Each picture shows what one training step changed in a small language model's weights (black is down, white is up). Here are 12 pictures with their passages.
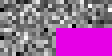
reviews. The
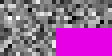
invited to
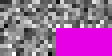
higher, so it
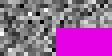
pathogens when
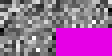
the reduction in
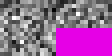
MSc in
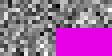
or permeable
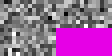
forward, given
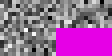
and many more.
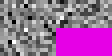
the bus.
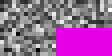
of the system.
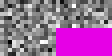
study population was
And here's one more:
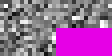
Figure 4:
